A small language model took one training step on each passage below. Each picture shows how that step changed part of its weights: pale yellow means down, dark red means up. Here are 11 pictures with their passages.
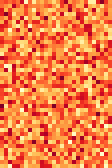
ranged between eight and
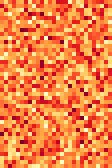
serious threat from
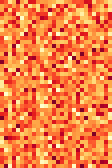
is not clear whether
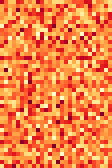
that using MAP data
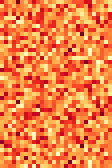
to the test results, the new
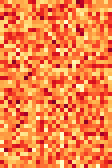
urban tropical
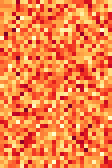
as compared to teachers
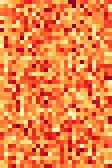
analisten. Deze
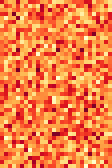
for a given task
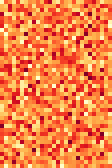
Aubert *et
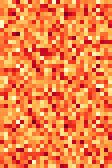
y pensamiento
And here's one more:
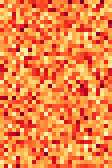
metaphor that is
